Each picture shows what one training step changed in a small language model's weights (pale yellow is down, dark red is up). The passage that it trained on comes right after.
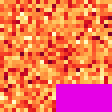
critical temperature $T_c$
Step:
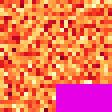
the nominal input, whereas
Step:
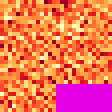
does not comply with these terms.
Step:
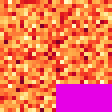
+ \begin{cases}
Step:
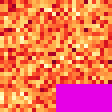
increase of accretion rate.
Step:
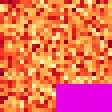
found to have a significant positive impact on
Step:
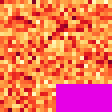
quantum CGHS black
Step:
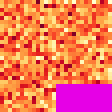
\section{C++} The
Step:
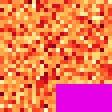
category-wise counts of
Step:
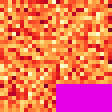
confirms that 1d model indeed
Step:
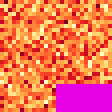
9). We measure the average fraction
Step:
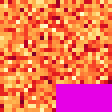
150 mg concentrations were
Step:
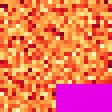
Dice $\uparrow$}\\
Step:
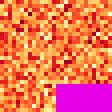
Training Set}:
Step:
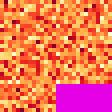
site $i$. In the
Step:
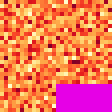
2 \sqrt{ \frac{ x
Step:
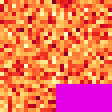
of foreign trade began
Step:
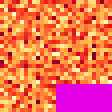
on the assessment of its impact
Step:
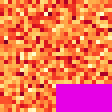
unique identifier so that they can
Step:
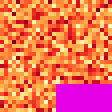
the Lennard-Jones
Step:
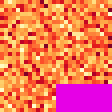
for the publication. Data
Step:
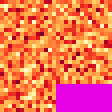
Furthermore, the underlying
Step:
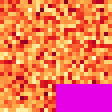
above models and require alternative
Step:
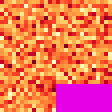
categorization of quality
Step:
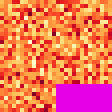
6 Axial velocity distribution with different
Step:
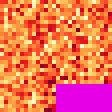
to $E(k)\propto
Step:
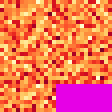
the illusion of validity.
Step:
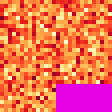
of the particle is important in air
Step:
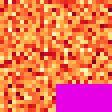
of Physical and Mathematical
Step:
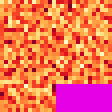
experimental verification can be done
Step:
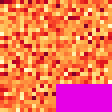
effect, we can find out what
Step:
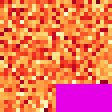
French, European,
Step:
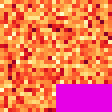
liquidity, sells
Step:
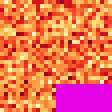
also justifies the internal
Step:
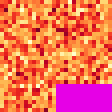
may have" (Together,
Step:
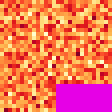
the mode amplitude at
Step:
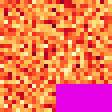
also considering ongoing
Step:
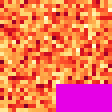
of the triggered function
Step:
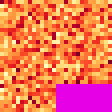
of the CDR BLR
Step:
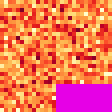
tot}=40$ show considerable
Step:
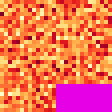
are clearly stated and
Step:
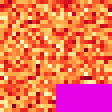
of the interior of dense
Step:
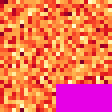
negligible. However,
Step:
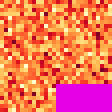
general case $\epsilon \neq 0$
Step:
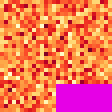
the case with FINEP,
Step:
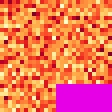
can identify three sources of
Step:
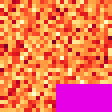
less than 2 hours on the
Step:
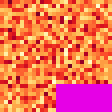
occurs in adults with a
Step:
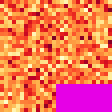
in other sectors. Key
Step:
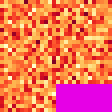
authorities face a number of
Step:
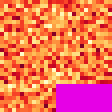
of published HTA
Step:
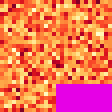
standard deviation of the
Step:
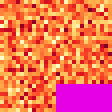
matrix style of solution.
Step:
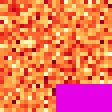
the variance of the time average of
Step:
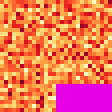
among the TEPs in the
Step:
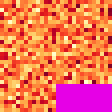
nanocrystals formed
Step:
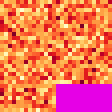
models' treatment of deep
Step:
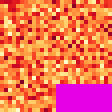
dependent variable. It can be
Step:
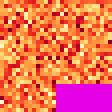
integrals of motion and constants
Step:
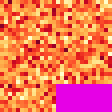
in labyrinthine domains
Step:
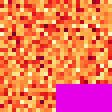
Lie algebra.
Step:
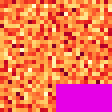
actually check if
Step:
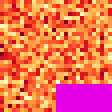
not significantly linked to
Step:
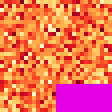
train staff and make use
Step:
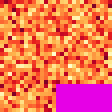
study purpose. The score
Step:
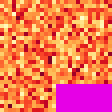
with hexagon marks.
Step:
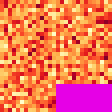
to be Visiting Fellow
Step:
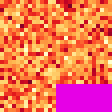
extract the scaling form implied by
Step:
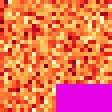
brings to a decrease in
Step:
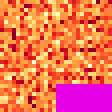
magnetic field and tune the effective
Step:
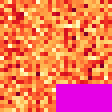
us and this tends to make
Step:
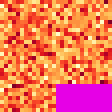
Kaminski, B. and
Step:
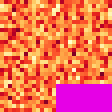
used to infer fibre
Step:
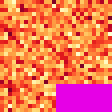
represents a grouping of respiration
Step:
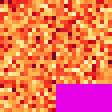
transition was recently observed by
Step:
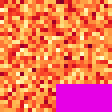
conclusion is reached by
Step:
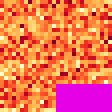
lack of very simple skills
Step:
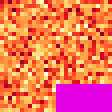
device. There will be one
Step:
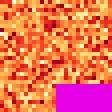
Law of Ukraine
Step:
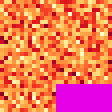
with gravel size 3 - 5 mm
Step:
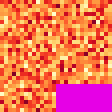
inequality. Now let
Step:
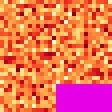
Decision No. 196 of
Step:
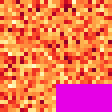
express endothelial
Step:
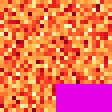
*The Shapely User
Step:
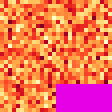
the stationary and travelling
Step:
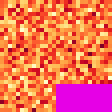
Music" by S.
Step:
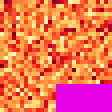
disk as a series of data
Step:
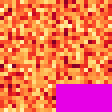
knowledge*. With this paper
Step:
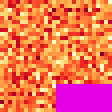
Science, British
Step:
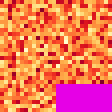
robust across the two models.
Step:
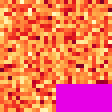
the mark. The dry matter
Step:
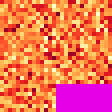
than 1 micro Ampere,
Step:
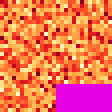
the macro prudent
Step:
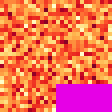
what happened with
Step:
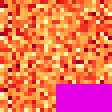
in vacuum, where
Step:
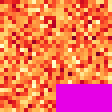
special interpretation
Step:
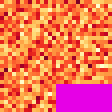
a cursory examination of Figures
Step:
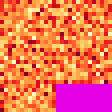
above the critical field. This effect
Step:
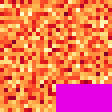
masses) the free energy can be
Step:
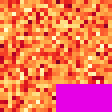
present in significant levels. Key
